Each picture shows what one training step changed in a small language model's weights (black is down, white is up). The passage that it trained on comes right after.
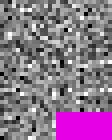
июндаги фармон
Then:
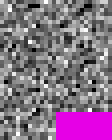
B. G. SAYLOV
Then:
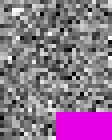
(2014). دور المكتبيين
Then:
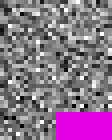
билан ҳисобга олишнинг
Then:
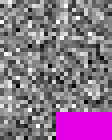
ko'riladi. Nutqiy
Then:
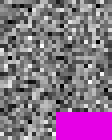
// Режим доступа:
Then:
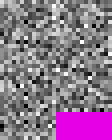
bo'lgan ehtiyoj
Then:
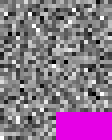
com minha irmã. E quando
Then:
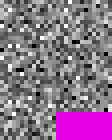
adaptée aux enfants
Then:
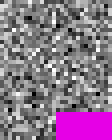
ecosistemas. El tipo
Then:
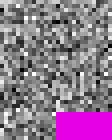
ситуация обратная (+
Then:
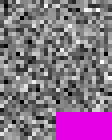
at the DN 200 pipe was
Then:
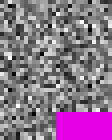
início do século
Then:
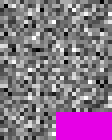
arzusunun bir sonucu
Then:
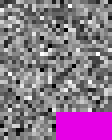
a higher one. As a result
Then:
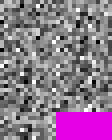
сичқончанинг чап
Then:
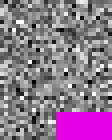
económico opera tan
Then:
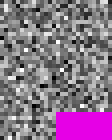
muy alto, mediante la aplicación
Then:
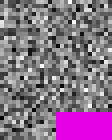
das instituições militares.
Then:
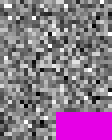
Abdurrahmân b. Alî
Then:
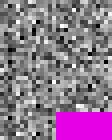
início dos sinais e da
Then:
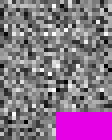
banyak cacahan yang
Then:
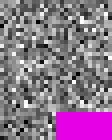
von einer Dekoration auf die andere
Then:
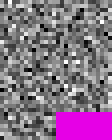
problemas relacionados con los
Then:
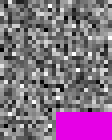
generación diferenciada de
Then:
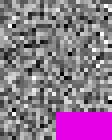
and the house, to function
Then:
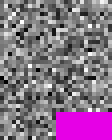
Sim - Não 11. Se
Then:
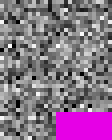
niveau 1 ^{ère}
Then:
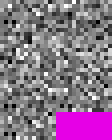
О.А. Бухара.
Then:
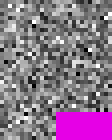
emoțională drept
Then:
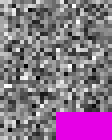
статье 4 Закона
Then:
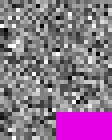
(using the knowledge
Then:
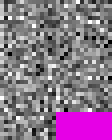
correspond à la probabilité
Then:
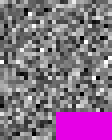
мкм 5. ЗЕЕО
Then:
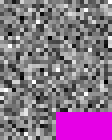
através de questionamentos
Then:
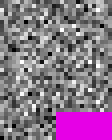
von Standards für Datenformate
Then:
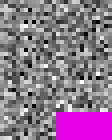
муҳим муаммолари
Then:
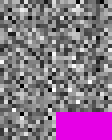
olan bir yaşlı kadının
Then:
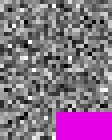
2024). Tanpa kesadaran
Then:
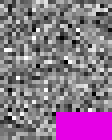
20-25 yillarda sintetik
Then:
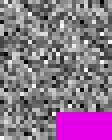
con la digitalizzazione
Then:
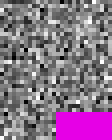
terrain. Philippe
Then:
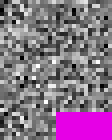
qalam, kalit yoki
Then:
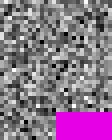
4,5 cm, hijau
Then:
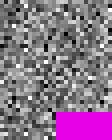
létszámuk a termés
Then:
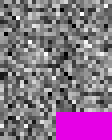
la procesul de mediere în
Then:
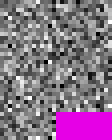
a possibilidade de compreensão
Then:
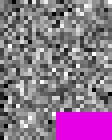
Palm (*Bactris
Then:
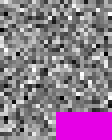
tez o'sishi mumkinligini
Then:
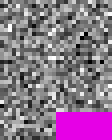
исламское влияние.
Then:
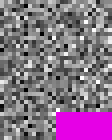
как вид влияния одного
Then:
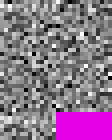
прохождения данных между
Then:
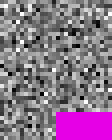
pelas inovações e práticas
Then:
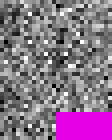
pese a que a nivel mundial
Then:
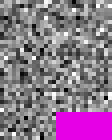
kg/ha - Hazelnoot:
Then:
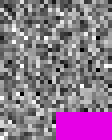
alıp keliwi múmkin
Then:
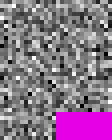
ohang-usul xususiyatlari
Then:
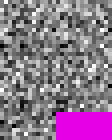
kg/ha la o umiditate
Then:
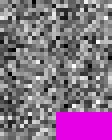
(ONCE). El proceso
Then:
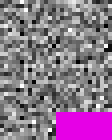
asosiy yo'nalishiga asoslanadi:
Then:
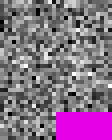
quais chegaram em 1890,
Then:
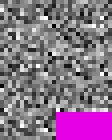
do CRCRS, Porto
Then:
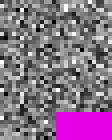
имплантатов при
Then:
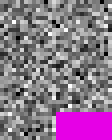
eshik tavaqalari),
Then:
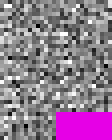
biri bo‘lib xizmat qiladi.
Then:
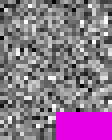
detención vigente. La duración
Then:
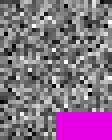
en México, aunque en
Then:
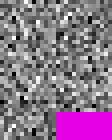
- Université de Strasbourg
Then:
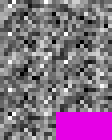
THE CLINICAL
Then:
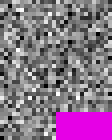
compreensão sobre o modo e a
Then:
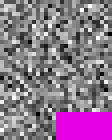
holda ularni qayta ishlab
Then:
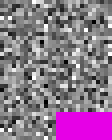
aldea Tianguangdong del
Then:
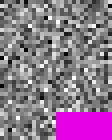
indeholder sammenblandede
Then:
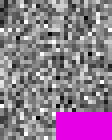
struktural secara efisien
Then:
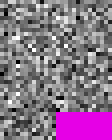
“Ilk devon”dagi
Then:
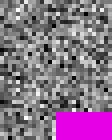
yoq, muskul va suyak
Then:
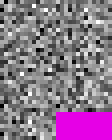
товарларни, яъни
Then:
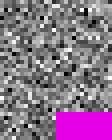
sintezi pasayadi. Bundan
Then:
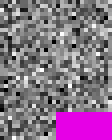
kehidupan bersama
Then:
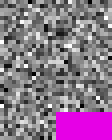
olingan zaxotiy oq
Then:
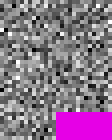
im Vergleich zu höheren
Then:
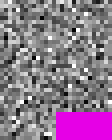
anjumanida bir necha muzey
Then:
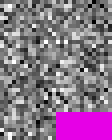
shakllantirish va rivojlantirish usullari
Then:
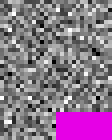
obidalarda doirasimon
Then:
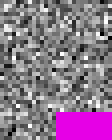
Vigilância Sanitária do
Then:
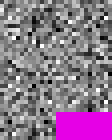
yosh basketbolchilarning
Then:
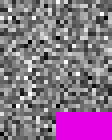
investigações futuras,
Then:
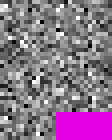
відповідно до закону й
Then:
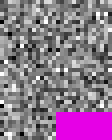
shaxsining dastlabki rivojlanish
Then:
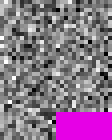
descritivo, exploratório
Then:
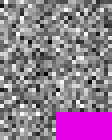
що перебувають на
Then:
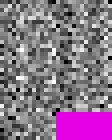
Se a lei reconhece o
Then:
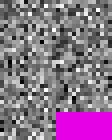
que a referência inicial para a
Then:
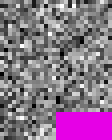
vroeger. A IV - 2 E
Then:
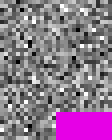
относится к осознанию
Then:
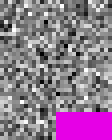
oldi mintaqalarida esa
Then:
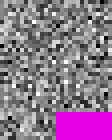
la parabola dei tre
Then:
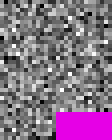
reconstrução, não havendo
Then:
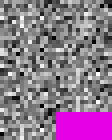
в применении при проведении
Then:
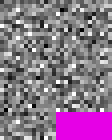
"Fonksiyonel meyve
